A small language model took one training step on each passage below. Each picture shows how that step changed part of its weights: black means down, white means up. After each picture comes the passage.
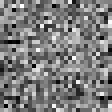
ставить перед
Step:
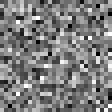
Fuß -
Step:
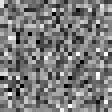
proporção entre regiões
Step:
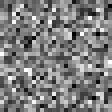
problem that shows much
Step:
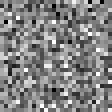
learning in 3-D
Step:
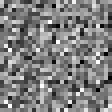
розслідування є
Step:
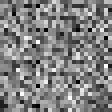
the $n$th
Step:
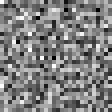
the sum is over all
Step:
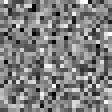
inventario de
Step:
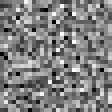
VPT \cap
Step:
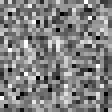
polynomial are trivial.
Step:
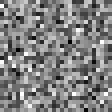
kam - ga
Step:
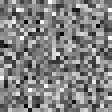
indud17 Si
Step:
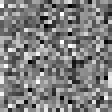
такие как группа
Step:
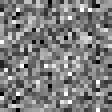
One first possibility is
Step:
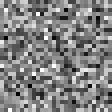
a square number has to
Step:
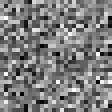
Цей підхід
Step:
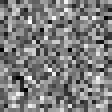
theorem. In fact,
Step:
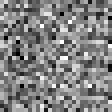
por las colectividades
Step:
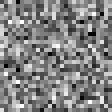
by integrating on variable
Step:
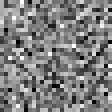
for every $\lambda $
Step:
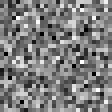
Recall that a~set
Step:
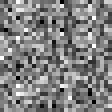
\ \ \ In this
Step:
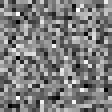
canciones emanan
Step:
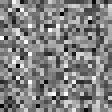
asymptotic analysis,}
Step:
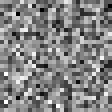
agent is the
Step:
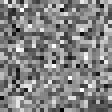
recolección de
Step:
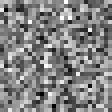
in the Weyl group
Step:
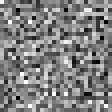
into spectral elements shows a
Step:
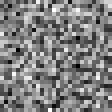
double exponential formula for
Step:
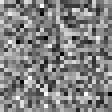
is the unit object in
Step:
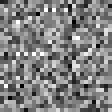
la statistique :
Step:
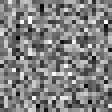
cell. We consider
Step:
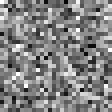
by the demands for
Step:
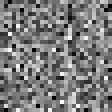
Przywara en
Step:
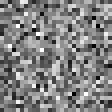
be employed
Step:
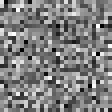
влечь за
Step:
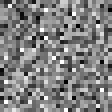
Floquet exponent
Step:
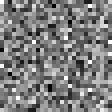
theorems of this paper.
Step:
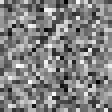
concept in the work
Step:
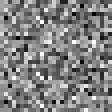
por uma rampa
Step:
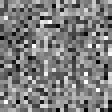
відстані від
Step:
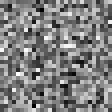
and the model theory of
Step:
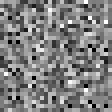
of nonlinear conservation
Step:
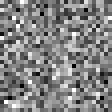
be isotropic
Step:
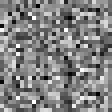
has not been studied,
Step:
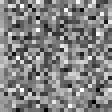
birlari adolatni
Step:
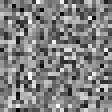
inversion formula. We
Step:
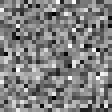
Enfiar a
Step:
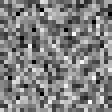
Handling trajectories
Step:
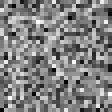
a separar-se
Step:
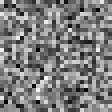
an explicit formula for
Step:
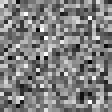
matrix elements of the
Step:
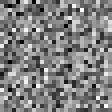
fast direct solver
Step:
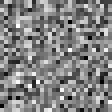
do discurso da
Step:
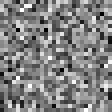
y de una diversidad
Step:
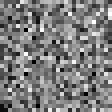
Yan Amos
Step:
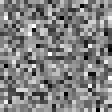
transfers its
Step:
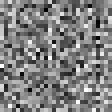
conjecture holds in each of
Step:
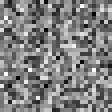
the famous
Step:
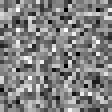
Our proof is simpler
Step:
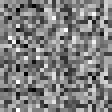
of triangulations of
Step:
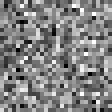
estimating some kind
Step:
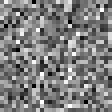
ekan bugun
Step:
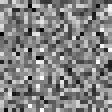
bilimlarning asosiy
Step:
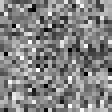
de vida para a
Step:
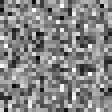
Apple iPhone
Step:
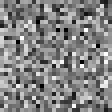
Reeb flow.
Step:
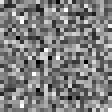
an important role in
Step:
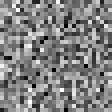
O\left( T
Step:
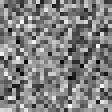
aux pressions visant
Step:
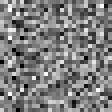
qabul qiluvchi
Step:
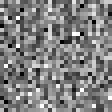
of Natural Sciences
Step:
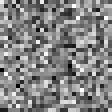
at which the curve
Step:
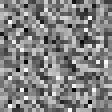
process variable reading
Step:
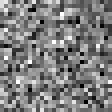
ha dejado la
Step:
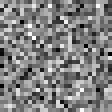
orqali mentol,
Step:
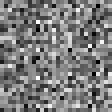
практика :
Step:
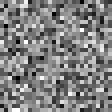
sejalan dengan
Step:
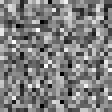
orasida rahbar
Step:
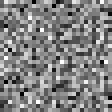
e abordagens
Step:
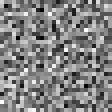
property, index of relative
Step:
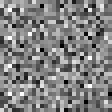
boshqaruv va xizmat
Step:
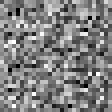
propositions faites la
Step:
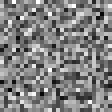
hyperbolic pair $(m,
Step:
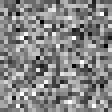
to convert the rather
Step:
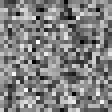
to discuss the estimates it
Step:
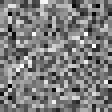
obtainable fr%%om
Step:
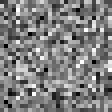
1 Rosela 2
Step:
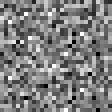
polynomial library terms
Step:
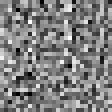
uyqas halda
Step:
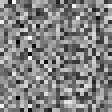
fixed points and $p
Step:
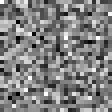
this is the most pairs
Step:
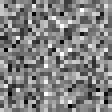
Here we propose the
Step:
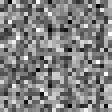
stylised facts
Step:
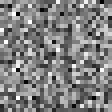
studies is that I
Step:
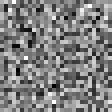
number of $9$
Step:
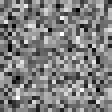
seksiya 9 2
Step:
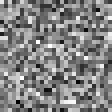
Moreover, the assumption on
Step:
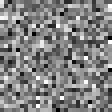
before, it follows that
